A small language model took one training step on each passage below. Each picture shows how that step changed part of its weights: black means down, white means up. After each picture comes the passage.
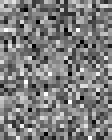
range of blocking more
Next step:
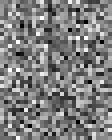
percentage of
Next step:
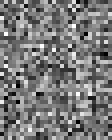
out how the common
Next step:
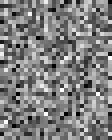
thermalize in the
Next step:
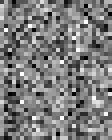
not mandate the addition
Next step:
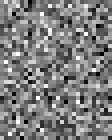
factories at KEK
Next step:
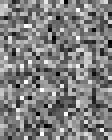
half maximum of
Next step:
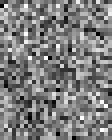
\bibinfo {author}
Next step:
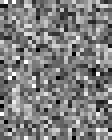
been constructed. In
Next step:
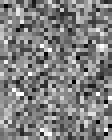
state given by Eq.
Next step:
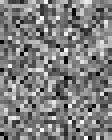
12 GeV with
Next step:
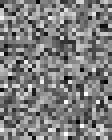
BH. By
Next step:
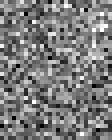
rural terrain with
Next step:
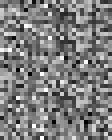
can be an invaluable
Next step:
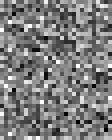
be used to directly
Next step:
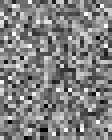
conditions of the Creative
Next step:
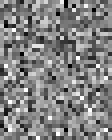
different preparations on each
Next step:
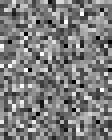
of Tokyo,
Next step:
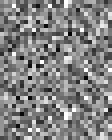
mesh creation
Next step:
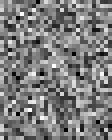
of the global
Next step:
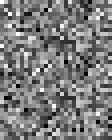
is the photon wave
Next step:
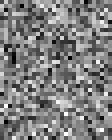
a right-hand
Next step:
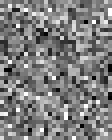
A and B solutions to the
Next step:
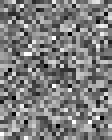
do not give specific
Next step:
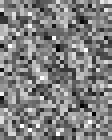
prominent value of
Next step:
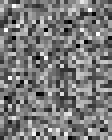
While the overall
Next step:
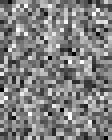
\end {array}
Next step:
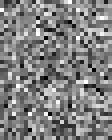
\end{equation}% This
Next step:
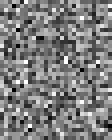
the same local conditions on
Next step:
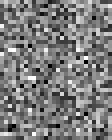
//select initial
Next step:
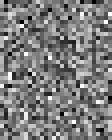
could be generated with such
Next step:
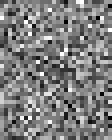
Rev. Mod,
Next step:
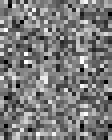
to the Young
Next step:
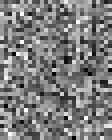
area of future
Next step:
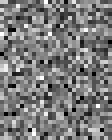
to black hole
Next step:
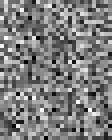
structures that in the following
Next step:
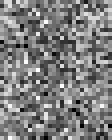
pure theory. The
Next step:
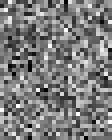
Calculation of the
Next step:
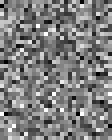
should be supported from the
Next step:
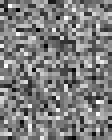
is a difference between a
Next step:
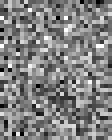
It is becoming then
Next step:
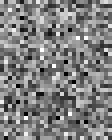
the Husimi distribution
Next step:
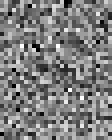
along with certain
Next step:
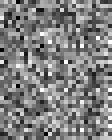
the presence of the
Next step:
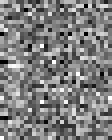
order to describe these states
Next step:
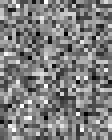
and Conclusions}
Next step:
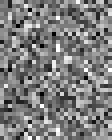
mergers. This
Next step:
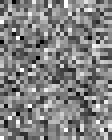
of the denominator
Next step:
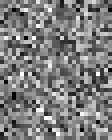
terms and retain only the
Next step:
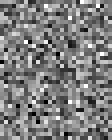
By applying this
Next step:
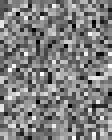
noticeable improvement
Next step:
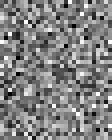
by the U.S.
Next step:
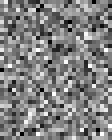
a Gaussian distribution
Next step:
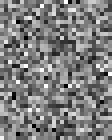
mostly of observed and
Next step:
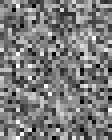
and gauge invariance
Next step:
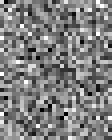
is beyond our
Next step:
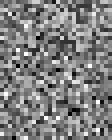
(for a review see
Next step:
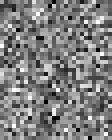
the string tension is
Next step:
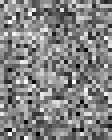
contend on any other
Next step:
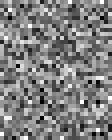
couplings in a way
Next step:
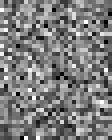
to model A described in the
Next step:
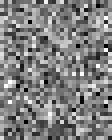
determined by the sum of
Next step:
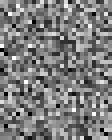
with the environment
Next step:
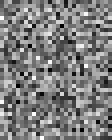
the others. }
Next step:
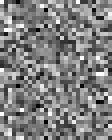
they can be represented.
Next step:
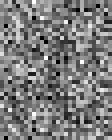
temperature $T_D$,
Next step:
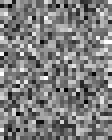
the tantalizing
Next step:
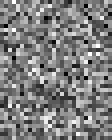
This means these must
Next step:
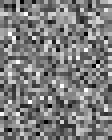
dissipation rate is
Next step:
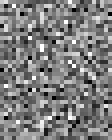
Here we just
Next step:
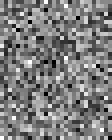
the phase II of the
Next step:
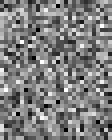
of the branching
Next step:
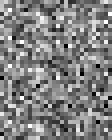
value by data of energy
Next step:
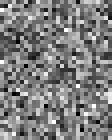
estimated and corrected
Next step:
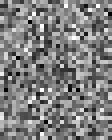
the linear dunes in
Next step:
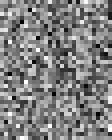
organized as
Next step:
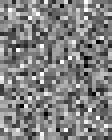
Fermi level.
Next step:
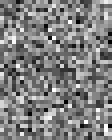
$s$. Then the
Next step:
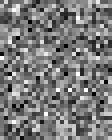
parameters at convergence
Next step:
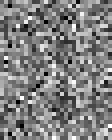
of bosonic variables
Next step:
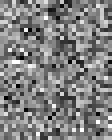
algebra is the symmetry
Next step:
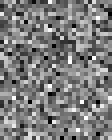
method acknowledges
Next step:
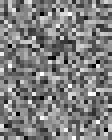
intensities using the
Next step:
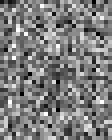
\end{align} This
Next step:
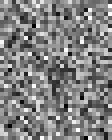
DTM algorithm, which
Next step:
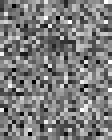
size $\mathcal{L}$.
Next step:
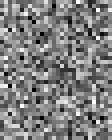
background hydro
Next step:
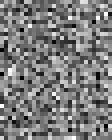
We have also performed a
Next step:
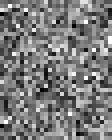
Ahmedin and
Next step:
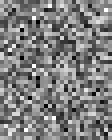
descriptions of the
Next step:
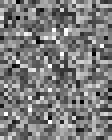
the security and
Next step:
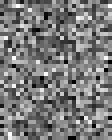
this failure is not
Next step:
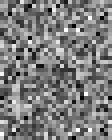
the viewer. In
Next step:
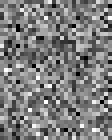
the bivariate
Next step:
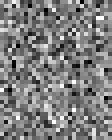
accuracy increases
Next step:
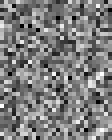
of a $4\times
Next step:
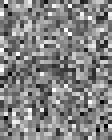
which has recently been
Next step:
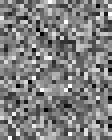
4$K, the field
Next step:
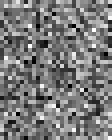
that the corresponding locus
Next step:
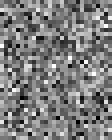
the label of previous
